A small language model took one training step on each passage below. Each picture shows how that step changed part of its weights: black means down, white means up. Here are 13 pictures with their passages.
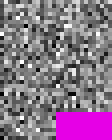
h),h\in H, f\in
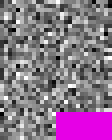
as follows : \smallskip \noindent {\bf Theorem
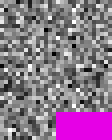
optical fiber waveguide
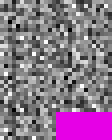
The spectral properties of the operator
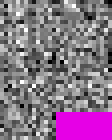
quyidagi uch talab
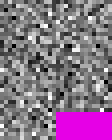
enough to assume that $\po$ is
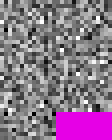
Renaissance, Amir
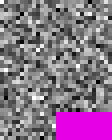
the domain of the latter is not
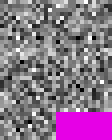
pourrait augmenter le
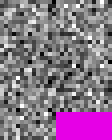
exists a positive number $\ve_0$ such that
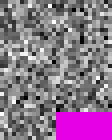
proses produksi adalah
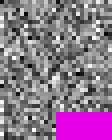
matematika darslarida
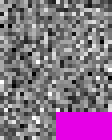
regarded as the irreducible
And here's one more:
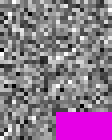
$z\in \OO$ be a non
